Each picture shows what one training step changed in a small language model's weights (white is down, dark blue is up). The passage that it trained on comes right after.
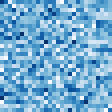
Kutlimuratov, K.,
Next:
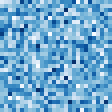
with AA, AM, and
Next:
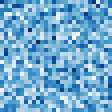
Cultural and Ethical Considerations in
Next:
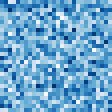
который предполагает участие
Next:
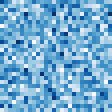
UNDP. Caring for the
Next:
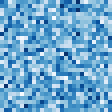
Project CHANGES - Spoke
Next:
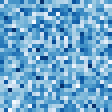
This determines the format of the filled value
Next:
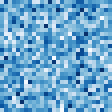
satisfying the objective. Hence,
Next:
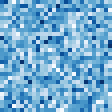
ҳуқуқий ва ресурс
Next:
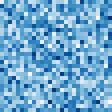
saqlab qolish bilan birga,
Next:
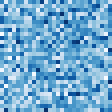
a prática regular de atividade
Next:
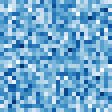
by the port was 253 MT in
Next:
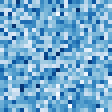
cross-sections were generated over a range of
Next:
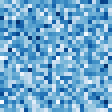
te betalen rekeningen in de
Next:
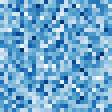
O‘zbekiston Respublikasining Birinchi
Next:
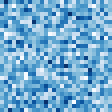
family and has less internet access at
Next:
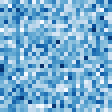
hitung adalah 2,996 dan t
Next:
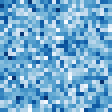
su contribución innegable a la
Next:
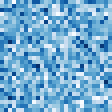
tejaladi, atmosferaga
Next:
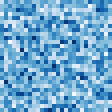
Therapy showed great upheaval
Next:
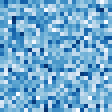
to create a free form façade
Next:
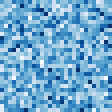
ular faoliyatini takomillashtirish uchun
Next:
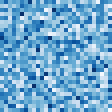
either completely by hand, or with the
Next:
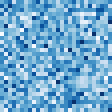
dureza superficial da peça.
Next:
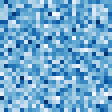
as a solution to acquire missing or
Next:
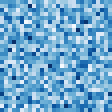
Perijá 1 Desarrollo social
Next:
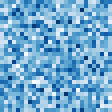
et la plupart ont faim.
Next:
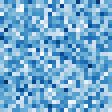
allow them to personalize the interaction with the
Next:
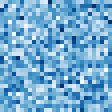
de implementação. Na análise de
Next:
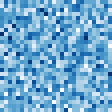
Yadroviy tiyib turish
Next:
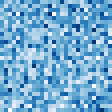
case, the mean path length turned out to
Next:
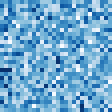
manera que satisfagan las exigencias
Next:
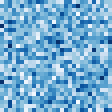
input modalities which are subsequently
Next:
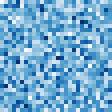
12 p. [8] Stendler
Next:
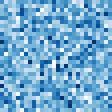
1940 (Código Penal
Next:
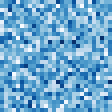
curso de química e para outros
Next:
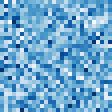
of gastric juice was noted the
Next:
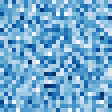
coronavirus of probable bat
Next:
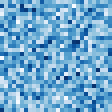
the extensional bending stress, M is
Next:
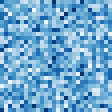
глибокі та пролонговані
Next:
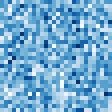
This work focuses on comparing the performance of
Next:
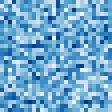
m² could be bought for the average
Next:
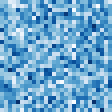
et al., 2013) packages.
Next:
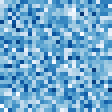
In accordance with the research objectives, this study
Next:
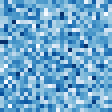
of drilling fluids treated with
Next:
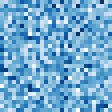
sie spezifische Aussagen zur
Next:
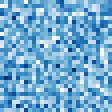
London Public Library has made significant
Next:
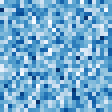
seu artigo 6º, §
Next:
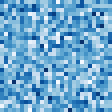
oid ilmiy-amaliy jurnal*
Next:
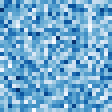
Rodrigues Martins²,
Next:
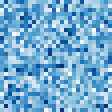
legal obligation to have a professional
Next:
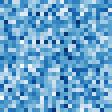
Plus d'activités avec
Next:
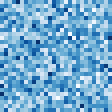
il soggetto positivo
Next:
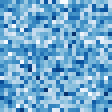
verification predicate $\mathcal{V}:
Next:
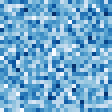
de salida de muchos municipios del
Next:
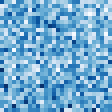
Month Gingival Thickness
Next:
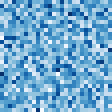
boshqa mamuriy to‘siqlarni
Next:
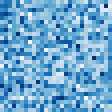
zal waarschijnlijk
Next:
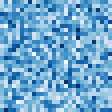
then compares the results with minimum
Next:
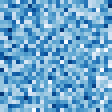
tarjima qilinayotgan asarni uning
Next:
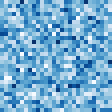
of cutting out frequencies with a
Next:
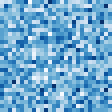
age distribution in India. Along with the rapid
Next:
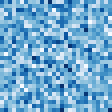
you explored appropriate arrangements with the identified
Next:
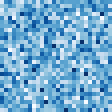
Shu bilan birga, suv
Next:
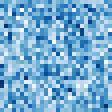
updates produces a fresh, consistent
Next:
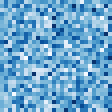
employable skills after high school, and Sports
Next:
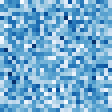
(NUE) und Nitrogen
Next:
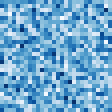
by Berge C et al. Conclusion
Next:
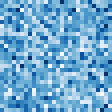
The statistical value shows a significant result $\alpha
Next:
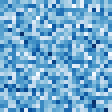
СТУДЕНТОВ НА
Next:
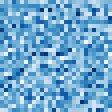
store and feed liquid pig
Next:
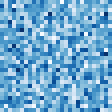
del *Tarot* de “El
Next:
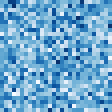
касб этади. Бу
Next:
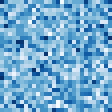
message to function, it requires a context to
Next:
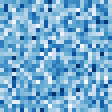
setenta reais, e não deram o
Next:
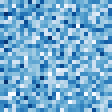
was conducted in the absence of any commercial or
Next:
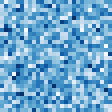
has started to be a mass feature. In
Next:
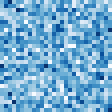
medium-sized enterprises. In direct
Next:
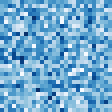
collection can be enriched with genetically
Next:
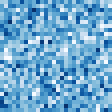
Estatua al fin aparece:
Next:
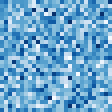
ўсади, ички ҳис –
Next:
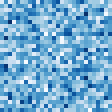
У цій студії ми не
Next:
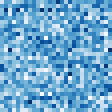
homes, at work and in society in
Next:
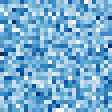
flexus, congenital vertical
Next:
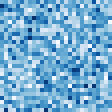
reacción lógica a las
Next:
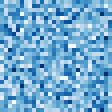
substantial when the flow conditions are in the low
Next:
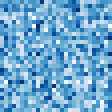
tashkilotlar boshqaruv organlarini, kuchlari
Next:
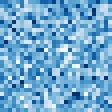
Informatika (Programming)
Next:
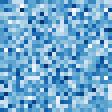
Cacciatore, M. A.,
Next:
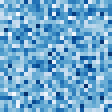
de PSE (Gond,
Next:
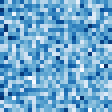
oshirishning eng keng tarqalgan usuli
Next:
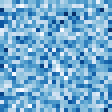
Editor-in-Chief of the
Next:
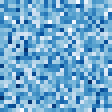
valores patriarcales, y
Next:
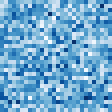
Key words: National Professional Teaching
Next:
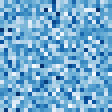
0.10$). Because the empirical p
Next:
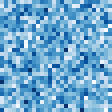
leider nauwelijks als een
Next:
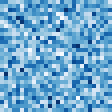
моменту их участия в
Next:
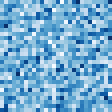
conflict of interest No conflict of
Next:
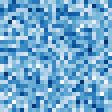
VET in recent years with the aim of
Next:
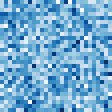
to increase the computed optimum to
